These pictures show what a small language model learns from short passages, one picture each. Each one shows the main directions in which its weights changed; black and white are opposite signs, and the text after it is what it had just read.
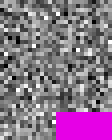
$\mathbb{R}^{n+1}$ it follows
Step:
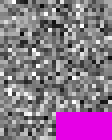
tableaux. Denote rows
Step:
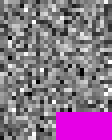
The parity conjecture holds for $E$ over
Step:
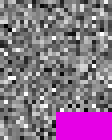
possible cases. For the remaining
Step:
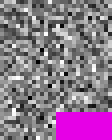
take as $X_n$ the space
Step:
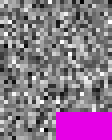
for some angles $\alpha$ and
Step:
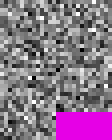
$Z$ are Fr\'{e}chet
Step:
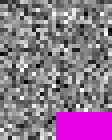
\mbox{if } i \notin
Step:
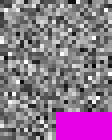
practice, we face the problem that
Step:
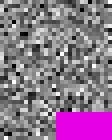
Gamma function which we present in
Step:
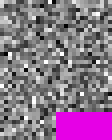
of effort variables at the vertices.
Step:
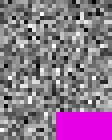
well known that the Gauss and
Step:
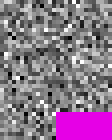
in $K_{1}$. Now consider any two
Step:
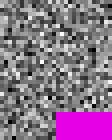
the existence of positive scalar curvature
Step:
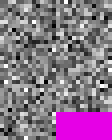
spaces, Orlicz spaces, Grand
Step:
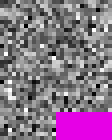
is naturally equipped with a
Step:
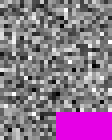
affine diffeomorphisms is called a
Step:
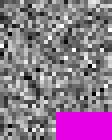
all of the trains that follow them into
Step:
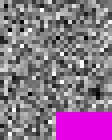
preceding theorem, it is possible to
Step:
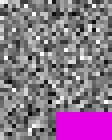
\dots v-1\}$ satisfying the
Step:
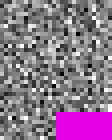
working time of the failed component must
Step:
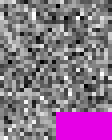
\sigma^2 I_d)$ case.
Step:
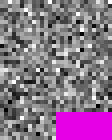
elements $y_jz_j$ are
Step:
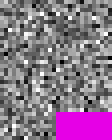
the \textit{curved flat
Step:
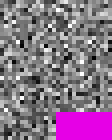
contractions $\theta_{n+1}$. We
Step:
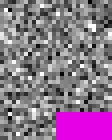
$$ equipped with the norm $$
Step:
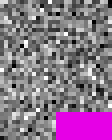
of labels around the vertices of
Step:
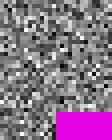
coarse moduli space of the extended
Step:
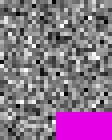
9700 AK Groningen,
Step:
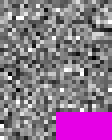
plants and reservoirs,
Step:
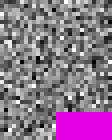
and a 1-form and given in the form $$
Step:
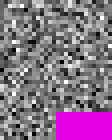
$\forall a\in \aleph
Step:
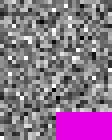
Cauchy problem (1.1) and
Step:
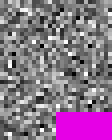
length $3n$, we find the second
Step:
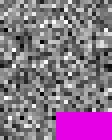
C. Udri\c{s}te
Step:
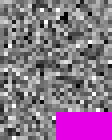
will simply write $(\mathcal{I},
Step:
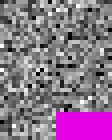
of Definition \ref{HS}, but
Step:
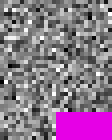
z\in\R\}$, which results in
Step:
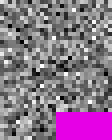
\times \Delta \spacevec \Gamma'
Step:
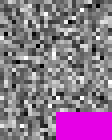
system (\ref{matr}). So, it is
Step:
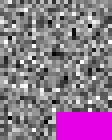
In order to expand vertices it is
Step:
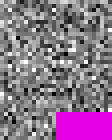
d^{c\log d}$, it suffices
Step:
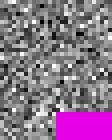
homogeneous. These assumptions
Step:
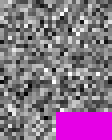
discussion is non trivial. Let us
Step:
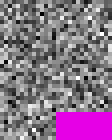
Fix(\taum)$. In the following section,
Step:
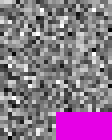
issues of $L$-functions,
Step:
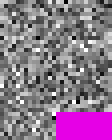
of which replaces a braided
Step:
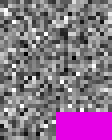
(\ref{identity_1}) and
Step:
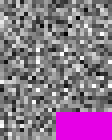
speaking, its "new"
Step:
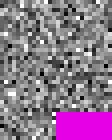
a $Z/4$ summand must
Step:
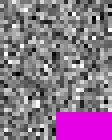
fact that we come back to the
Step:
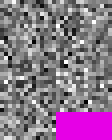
$\Pi_Q$ and therefore on
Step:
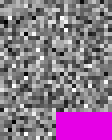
entire polygon, expressed
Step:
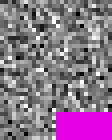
\sigma$ and $\Aut(M)
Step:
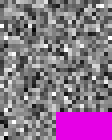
with a dashed curve $\g$ which
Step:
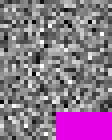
degenerated in a certain way.
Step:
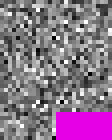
that $(\bar{x},\bar{\alpha})$ is
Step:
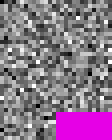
\leq r$), every $F\in
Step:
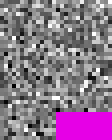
nondegenerate right triangle.
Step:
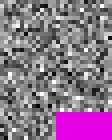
now define. It is possible to extend
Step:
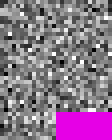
is a better upper bound than the bound that
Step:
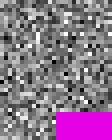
the additional band of $\beta$, as
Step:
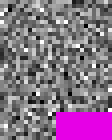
drawback is that instead of a
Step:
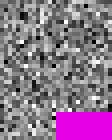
known as step-doubling)
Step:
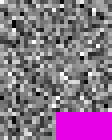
\mathcal{P}$ be two cusps
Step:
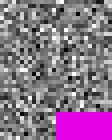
\nobreak \count255
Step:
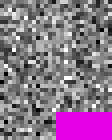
steady-state profiles
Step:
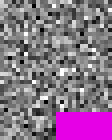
and the characteristic class of the gerbe
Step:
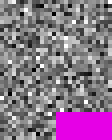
simple pole at $s=\kappa/2$.
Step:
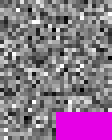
send two entries from the same row
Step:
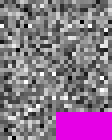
with the origin at the point $x $
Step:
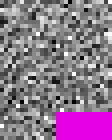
predictors are splitted into
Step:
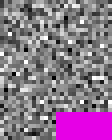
we compute the functions needed in equations
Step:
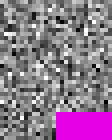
update the KT multipliers in
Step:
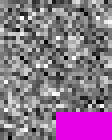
$x_3^h$. Owing to
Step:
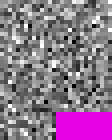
such that $\phi (L') =
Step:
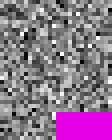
is completely accretive it is enough to
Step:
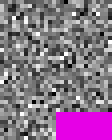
knowledge, this is the first work which
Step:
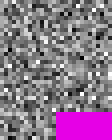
will call it briefly
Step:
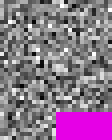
Mammen (2009). The paper is
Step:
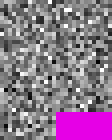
volume of $S^3\setminus
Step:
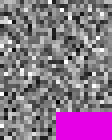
for Dirichlet rough surfaces
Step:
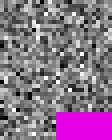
equation with $x-$ and $z-$
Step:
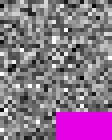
i.e., given $\cA$-modules
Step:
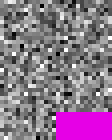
groups $G$ for which ${\rm
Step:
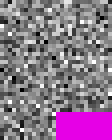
mechanism, a specific random
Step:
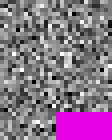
$(\theta|\alpha)=0$ then also it is
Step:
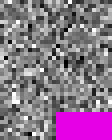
and sets we will consider. We recall the
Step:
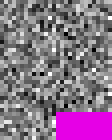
little while till finding the right
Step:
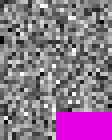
relations we must to start with have
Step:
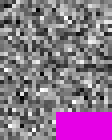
we voluntarily keep
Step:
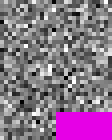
standard $Q$-Wiener process given by $$
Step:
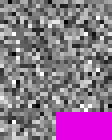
terms of matrices $YY^T$
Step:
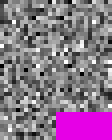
of monotone normality, amongst
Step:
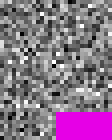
his Theorem VI? Such equivalence
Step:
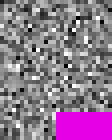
which gives us: \begin{displaymath}
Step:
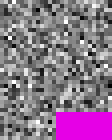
\,. \end{itemize} Figure
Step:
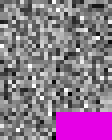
when its validity is unknown
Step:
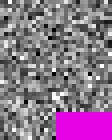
the arc of circle to stay an
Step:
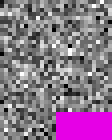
be constant, since the point $p$ is
